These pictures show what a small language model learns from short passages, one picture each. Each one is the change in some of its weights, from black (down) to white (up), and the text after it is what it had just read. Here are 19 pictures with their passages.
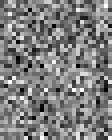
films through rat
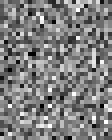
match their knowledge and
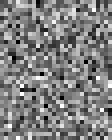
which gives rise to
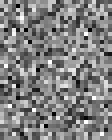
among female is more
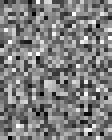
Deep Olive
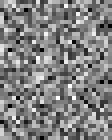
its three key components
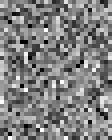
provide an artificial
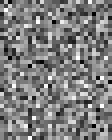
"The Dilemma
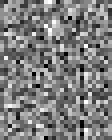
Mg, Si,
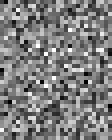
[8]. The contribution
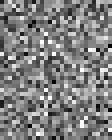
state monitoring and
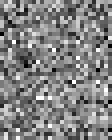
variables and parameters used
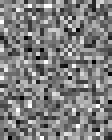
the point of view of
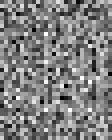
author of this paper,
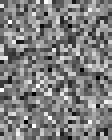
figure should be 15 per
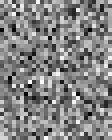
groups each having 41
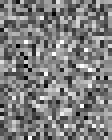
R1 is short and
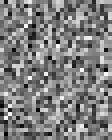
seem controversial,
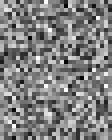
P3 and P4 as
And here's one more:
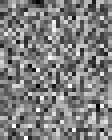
group goes from rich
